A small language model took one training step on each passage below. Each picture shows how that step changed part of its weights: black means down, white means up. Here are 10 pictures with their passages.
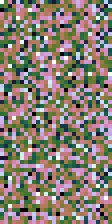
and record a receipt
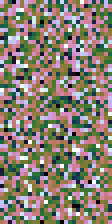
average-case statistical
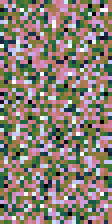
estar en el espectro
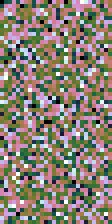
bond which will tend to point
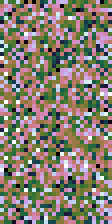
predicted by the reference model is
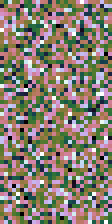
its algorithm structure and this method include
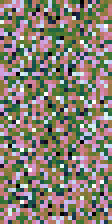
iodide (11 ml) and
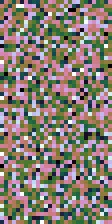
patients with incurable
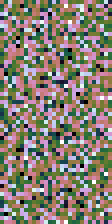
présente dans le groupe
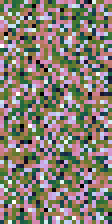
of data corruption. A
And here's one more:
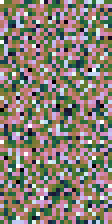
magnetic fields in the static
